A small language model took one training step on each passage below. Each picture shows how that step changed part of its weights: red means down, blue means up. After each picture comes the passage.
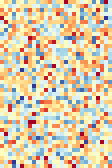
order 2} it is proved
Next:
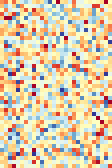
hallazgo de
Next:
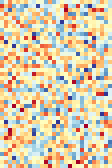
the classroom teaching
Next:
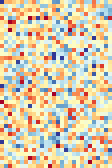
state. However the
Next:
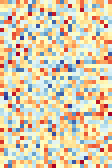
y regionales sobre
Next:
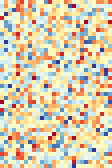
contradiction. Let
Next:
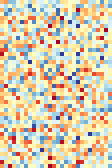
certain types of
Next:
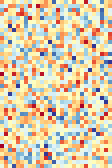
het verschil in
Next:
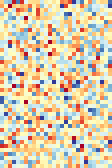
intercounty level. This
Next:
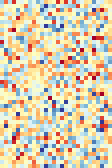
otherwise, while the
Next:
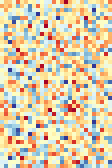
(SA) is one of
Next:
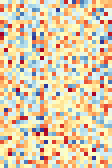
nas políticas de
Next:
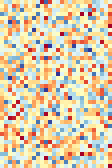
the manuscript to
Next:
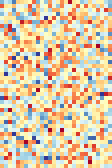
\newblock {\em
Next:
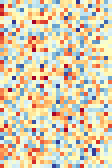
supporting information can be
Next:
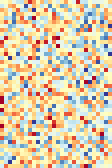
flexibility of real
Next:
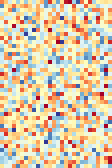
problem \eqref{ocp}
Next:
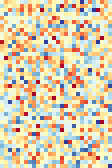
case $p=3$, one
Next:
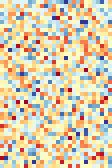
quinta etapa
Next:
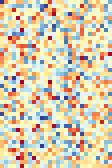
of the study is to found
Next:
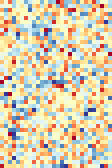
who was deemed a
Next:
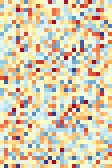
then \begin{equation}
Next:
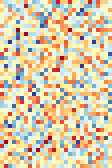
(like density
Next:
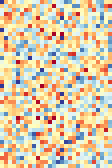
dengan melakukan
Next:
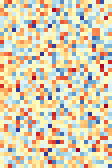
American versus
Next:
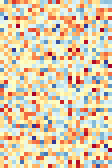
technical expert is
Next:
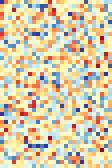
of the people have a
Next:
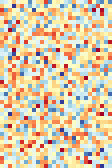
inherent reactor
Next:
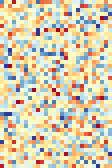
has a positive and significant
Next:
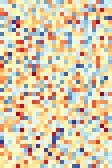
illusions should be
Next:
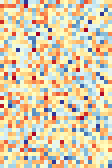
pure vitamin.
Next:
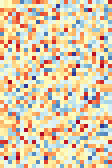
nested sequence of
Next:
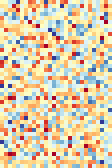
also used for collaborative
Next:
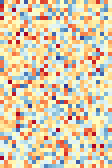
be informed about other
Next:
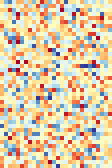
Growth Performance
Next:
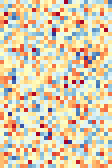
is not well orderable, with
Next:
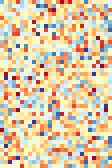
of all vertices for which
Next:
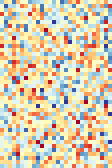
in some universities in
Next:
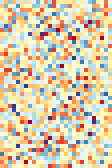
is compounded by the
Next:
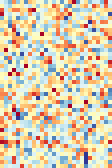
and Beyond*,
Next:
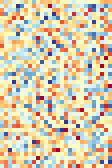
= Price; t =
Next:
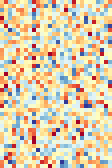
etmoqda. Bu
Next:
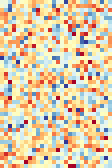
following differential equations.
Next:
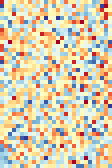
= \alpha$. Next to
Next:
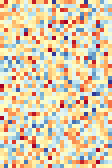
it is equal to 0 for
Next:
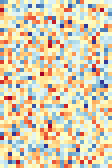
promising approaches,
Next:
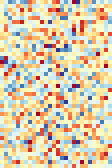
ularni hurmat
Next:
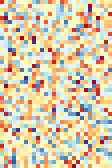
there is complacence,
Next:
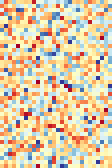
the well-known
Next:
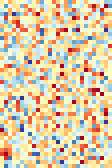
antithetic integer
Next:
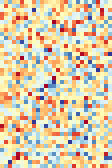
such that for $j$
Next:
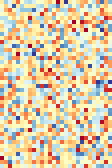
auxiliary variable
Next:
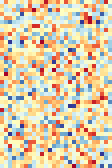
per, infolge,
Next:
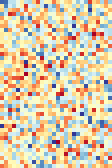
carried out on fish
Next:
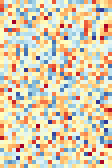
comparáveis aos
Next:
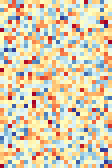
requires diligence
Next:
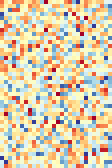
loyalty of such
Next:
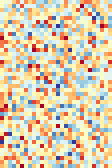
papers citing it).
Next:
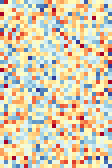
of the inverse of matrix
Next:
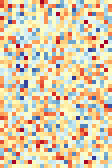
no evalúa la
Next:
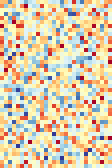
artificial, que
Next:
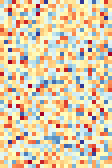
a utilização de
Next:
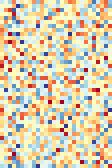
simple enough with more
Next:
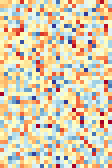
[4]. We shall
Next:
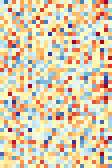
в зависимости
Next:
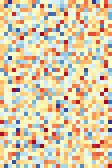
ta'lim alohida
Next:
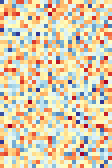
of 89%, followed
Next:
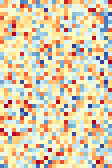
os quais foram
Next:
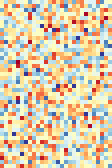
his extraordinary
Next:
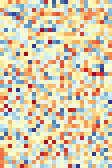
moderate score.
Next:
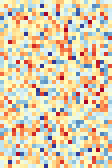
well-defined, since
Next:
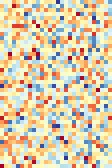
A Distilled water
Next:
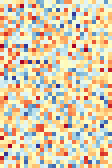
presupposes a
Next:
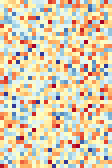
necessary to be
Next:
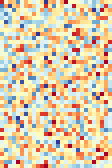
j\right) $ we have
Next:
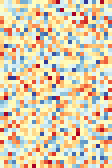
the formulation results, the
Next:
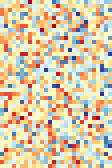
his abandonment by
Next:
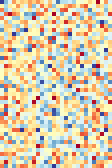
be used in the present case
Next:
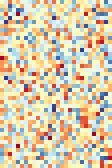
compared to others
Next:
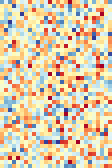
other direction, if
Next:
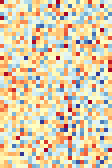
bedrag; dat
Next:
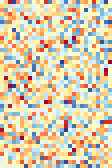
yaraga olib
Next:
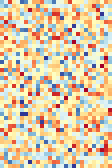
alternative A_i and
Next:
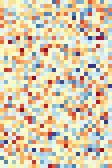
mixed normality property
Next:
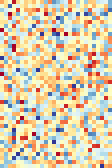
error correction
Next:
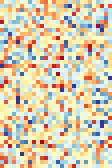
harbour sleep
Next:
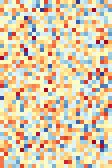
7 Depresión
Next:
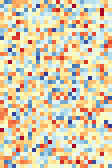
to zero at a same
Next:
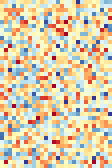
modèles donne
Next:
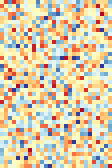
be understood as
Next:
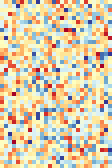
of a policy that
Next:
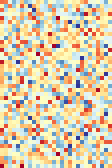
codes contribute to
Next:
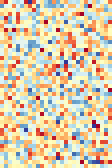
desde cualquier
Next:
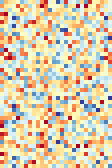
study has not considered fast
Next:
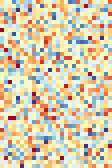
a Rotor-Gene
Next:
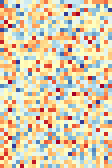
studying. - **The
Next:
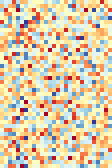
we may select $z
